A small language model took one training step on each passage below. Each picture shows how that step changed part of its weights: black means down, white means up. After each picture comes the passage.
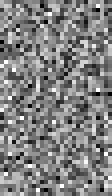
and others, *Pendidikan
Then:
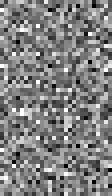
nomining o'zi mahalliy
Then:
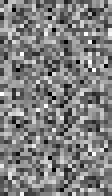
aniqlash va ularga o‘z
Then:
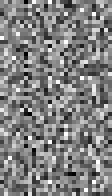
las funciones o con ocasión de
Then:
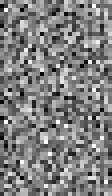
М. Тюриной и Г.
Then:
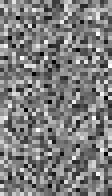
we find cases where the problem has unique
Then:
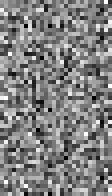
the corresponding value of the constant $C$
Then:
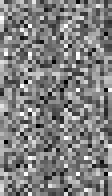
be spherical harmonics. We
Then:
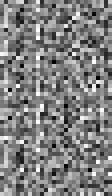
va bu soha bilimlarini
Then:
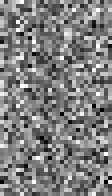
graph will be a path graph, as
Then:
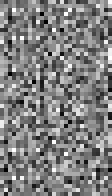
it is the smallest positive root of the
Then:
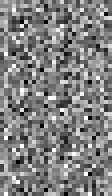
de suprimento mais sustentáveis
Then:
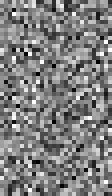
in general, but one class of fixed point
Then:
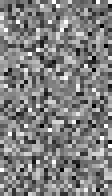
point from $\overline W_{n}$ is
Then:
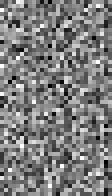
de todos os micro-organismos
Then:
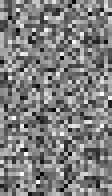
$1$ are \begin{equation}
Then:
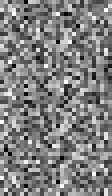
la Jefatura de Estado
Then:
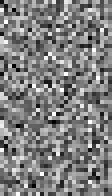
складу підконтрольних
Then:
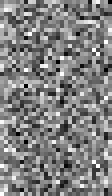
parte de la Plataforma virtual
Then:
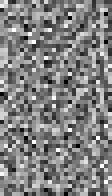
state of public research on NST in
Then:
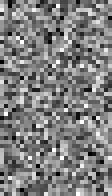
*On priority measures for legal
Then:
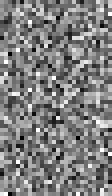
Since $\eta \in K^*$ is of
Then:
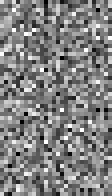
circulación envía gas de
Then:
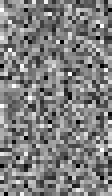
how to realize the above things in
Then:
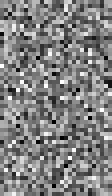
son argumentos irrevocables para
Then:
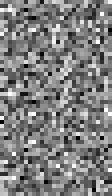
consecuencia, la figura de la
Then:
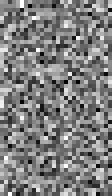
And indeed: this equivalence happens
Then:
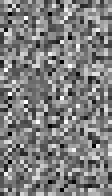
наблюдений за другими
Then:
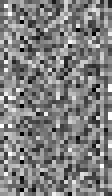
билан Марказий
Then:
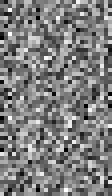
$$ provide infinite sequences of successively
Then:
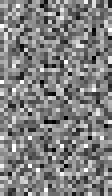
das ferramentas digitais da
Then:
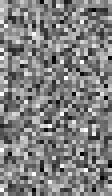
and the largest data. This representation can
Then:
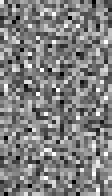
Tartışma Sürat
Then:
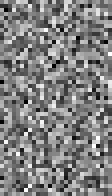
Как говорил Отто
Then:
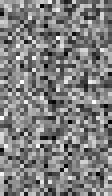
// Academic research in educational
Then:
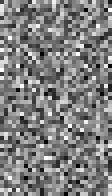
endotransformations of the identity
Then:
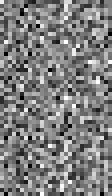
між окремими
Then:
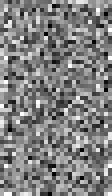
On the other hand, Bloch and
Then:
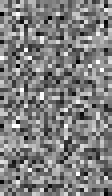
mesmo na rede de urgência
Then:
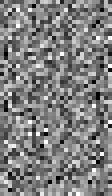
associated flow $\Psi^t_0$
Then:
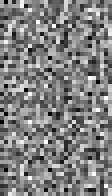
Қуролли Кучлар
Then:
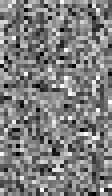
los efectos negativos en la
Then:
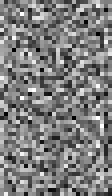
on the overall in-plane
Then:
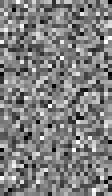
us focus on the proof of (10).
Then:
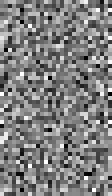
t$ the material time derivative of the
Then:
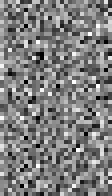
shown by the left hand figure in Figure
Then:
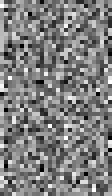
idempotent splittings by the essential
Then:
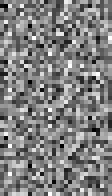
складних справах;
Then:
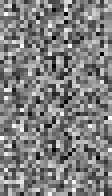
мугамов одновременно
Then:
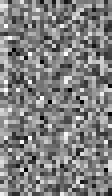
and refilialisation in the Son
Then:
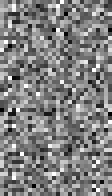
used for~$E_4$
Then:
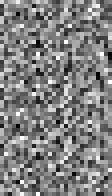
регулятора метаболических
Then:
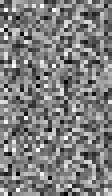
gelombang otak. Hal
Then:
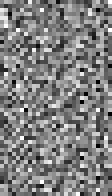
Nesta passagem, está
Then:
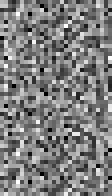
walls and chambers in
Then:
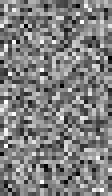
habilidades y perspectivas. Al
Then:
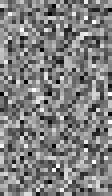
proof in this case. {\bf
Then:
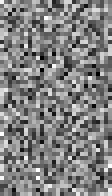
when we replace the divisor
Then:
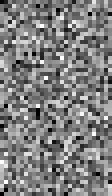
with $\alpha$ chosen to minimize
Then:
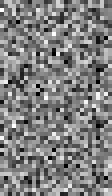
e agregando valor às suas
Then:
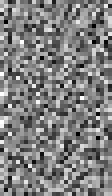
is that we know the occurring values in
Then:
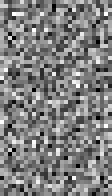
play an important role in the computation of the
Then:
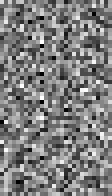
va usullarini bayon etgan.
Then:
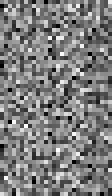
\forall\ \xi \in
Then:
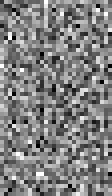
by extension of scalars to an algebraic closure
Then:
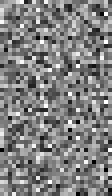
students - their activity in the
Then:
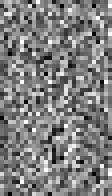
восполнить данный
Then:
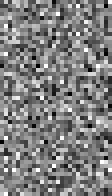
ed ammalati, ha contribuito
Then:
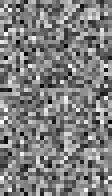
factorization of the deformation gradient tensor
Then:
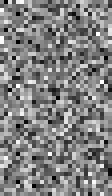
bosqichida informatika fanining ahamiyatini
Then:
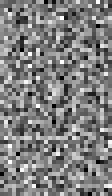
sodержanie I metodika
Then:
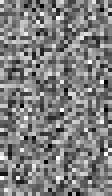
portion of $\gamma$ that goes
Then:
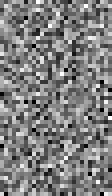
особенностей рациональной
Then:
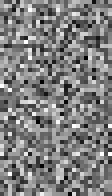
$\delta_1 = \delta$. For
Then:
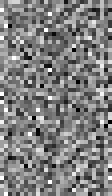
study of the existing possibilities of language
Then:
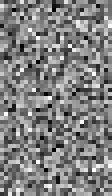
For any inversion ${\cal I}$ with
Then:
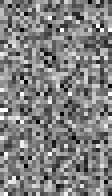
international reports and
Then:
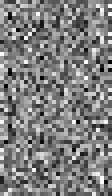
given by the two degree-2 factors of
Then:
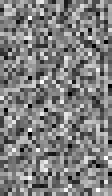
– Самарқанд,
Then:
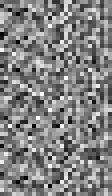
і відновлюватися
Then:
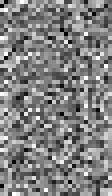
o'rinda ta'kidlash
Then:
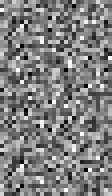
o observador, que serão
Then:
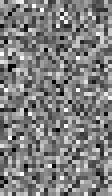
better than Goppa's construction.
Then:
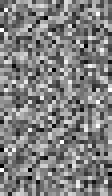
пед. наук. –
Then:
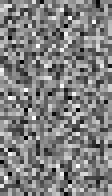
to the wake is inversely
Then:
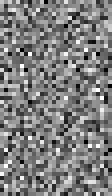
sau am rămîne ca
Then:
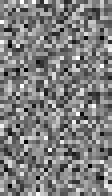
order increases from $N=2$
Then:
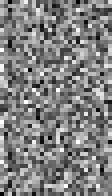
vanishing at~$m$. The linearization
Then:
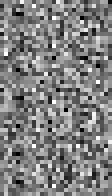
yaratish va ishga tushirishda
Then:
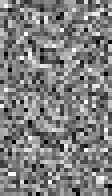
open immersion. Let $\epsilon$ also
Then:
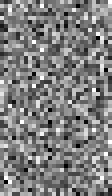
When the Brownian vector fields
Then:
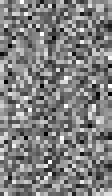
be a conjugacy class of an element
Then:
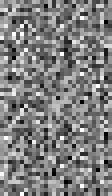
de erros for maior ou
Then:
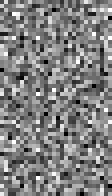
se relacionou com “a presença
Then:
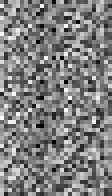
nauwelijks het
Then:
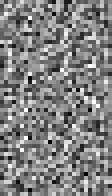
– початком XIII
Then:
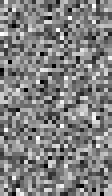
Os movimentos feministas da
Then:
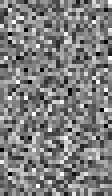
have been classifying CMC
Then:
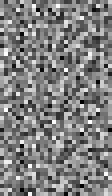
yuqori darajadagi tushunish
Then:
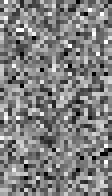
acordo com Hans Selye
